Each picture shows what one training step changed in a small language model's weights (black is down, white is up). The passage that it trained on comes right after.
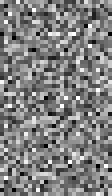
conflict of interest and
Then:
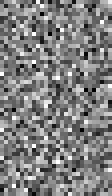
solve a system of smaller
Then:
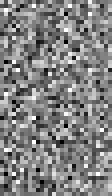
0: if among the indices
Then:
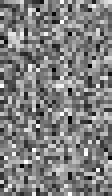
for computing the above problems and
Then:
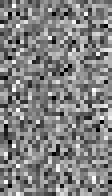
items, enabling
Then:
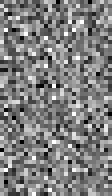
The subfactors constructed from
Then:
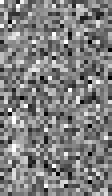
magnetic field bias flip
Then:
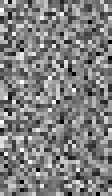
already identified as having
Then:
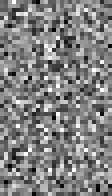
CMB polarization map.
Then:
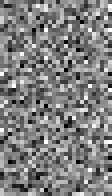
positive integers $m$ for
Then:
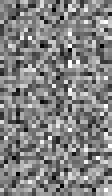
L_i \norm{\yi
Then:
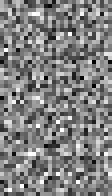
Lorentz invariance of the
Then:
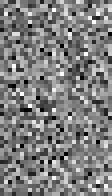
not embedded, these examples
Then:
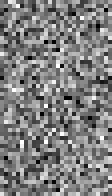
in the equality of rational functions
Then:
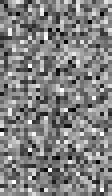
in section \ref{sec:4},
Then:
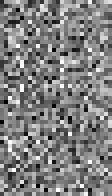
for any finite value of $\eta$ the
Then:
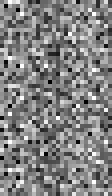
is \begin{eqnarray*} \left(
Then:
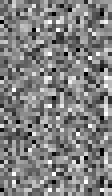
fermions and gauge
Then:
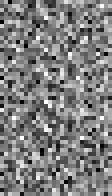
free space, forming a
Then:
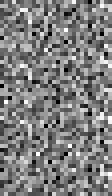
characterizations of the geometry of
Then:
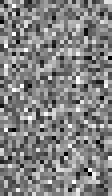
and solar wind density, and is
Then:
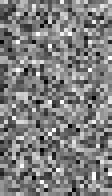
this solution as a control variate if one
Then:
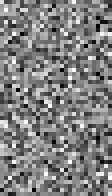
unpublished notes of
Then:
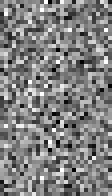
vertices of an induced path
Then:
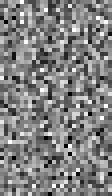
conductor\ ideal \ \
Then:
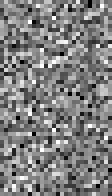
nonanalyticity. These
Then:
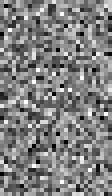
have for $0\leq l\leq
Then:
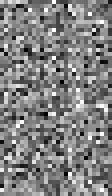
w \rvert^2 \quad
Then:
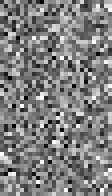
by adding 1 to one of the
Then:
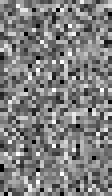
are roughly consistent with
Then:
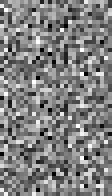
d\lambda d\xi d\eta
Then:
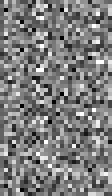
Instead of studying the
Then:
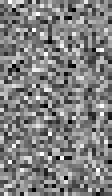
burst frame align block
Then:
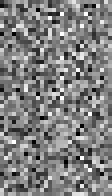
a subset $Y$ of $V
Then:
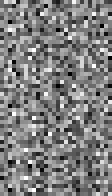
\end{equation} Even though
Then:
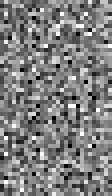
$k\ge2$, while the
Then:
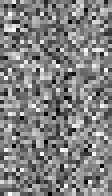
\end{figure} \proof First
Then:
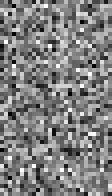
domain with current above the
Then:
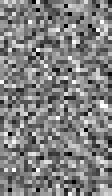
hold. \medskip
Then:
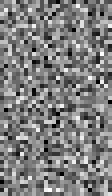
average rate of flotation
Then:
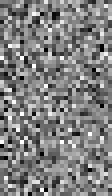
which it had the lowest value of
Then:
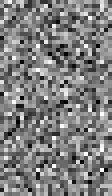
constant $\alpha \geq bc >
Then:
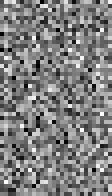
matched. Additional
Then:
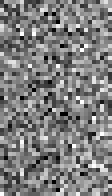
in the isolated model the
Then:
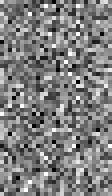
copy of Euclidean
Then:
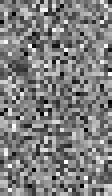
converges weakly in distribution to
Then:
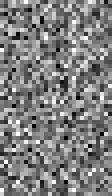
\langle q'\|p\rangle
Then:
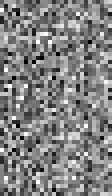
and is more robust with respect to
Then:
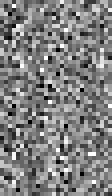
as a canonical choice in its
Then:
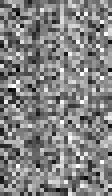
and $\varepsilon _{y}$ are
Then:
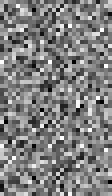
area is clearly needed
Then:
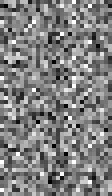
\langle \theta^+ \mid
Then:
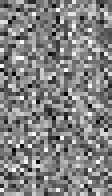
\tilde{F} \to F$
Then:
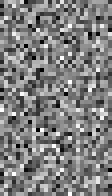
The particles in $E$ move
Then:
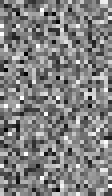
in $\Delta t_l$ corresponds
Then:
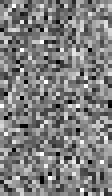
to circulate around the
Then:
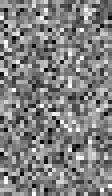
can be minimized by iterating the
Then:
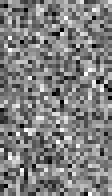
with the case when the Brownian
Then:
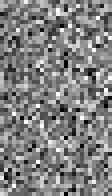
not result in any injury.
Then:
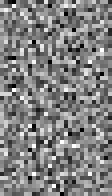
modular arithmetic sequences
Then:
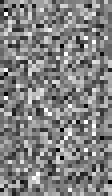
imposed by the unitarity of
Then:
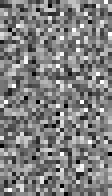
a subspace of $V$ of
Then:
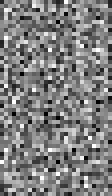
fast quadratic rate
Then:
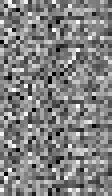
= \alpha, \beta_i =
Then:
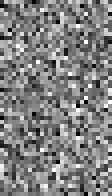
in $s$. We also have
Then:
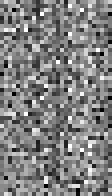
\end{array} \] is an
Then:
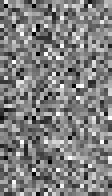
be considered as one of the
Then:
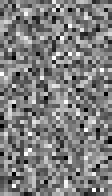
are from this work. The first column
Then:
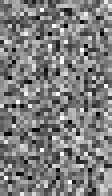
operators $a, a^*$ this
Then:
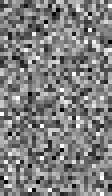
one-step error only and let
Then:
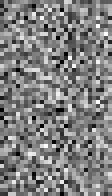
pooling layers, following
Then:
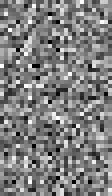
(7) convolution of the
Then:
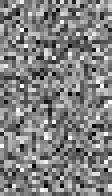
of dimmer, thermal
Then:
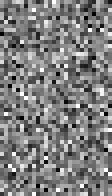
$c$ so chosen that the
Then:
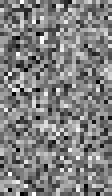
$\Psi:\mathbb{C} \to
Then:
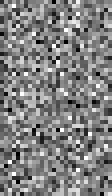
and questions} Our
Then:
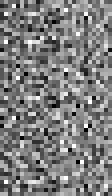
suggesting the existence of a
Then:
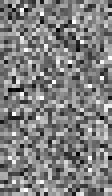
naturally supports additional
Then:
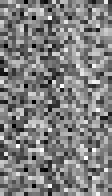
Again, the model complexity
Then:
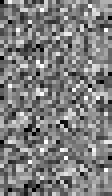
However, for linear algebra, the
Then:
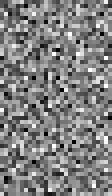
in Pb+Pb at
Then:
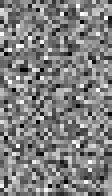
set of index pairs which
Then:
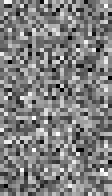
produced by the lower energy
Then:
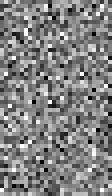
closed subset $X \setminus U$
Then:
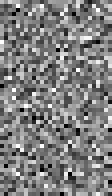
that all centers and radii of the
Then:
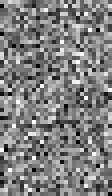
$t$. The top line is an
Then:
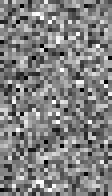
body $A^*$ in
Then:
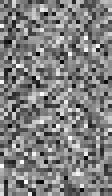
from inserting a Bailey
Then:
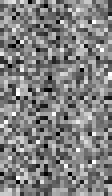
\label{fig:three sin
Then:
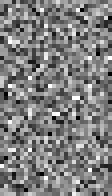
holds for $T_1\cap
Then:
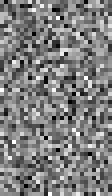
we present two technical
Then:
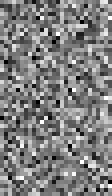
$\partial W$ such that the induced
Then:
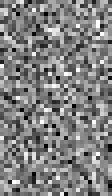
in mode~E.) If we
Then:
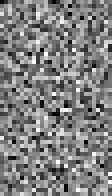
upon changing shear
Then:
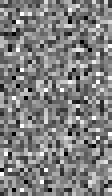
either converging to an element
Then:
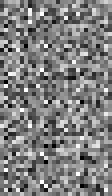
for Lebesgue
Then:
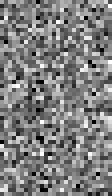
coupling to the $\rho$$N$
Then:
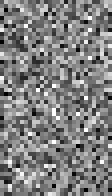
is identically $1$. The main
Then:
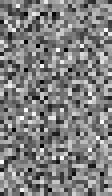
which is similar to $\Delta$
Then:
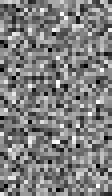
that $X_1\cap
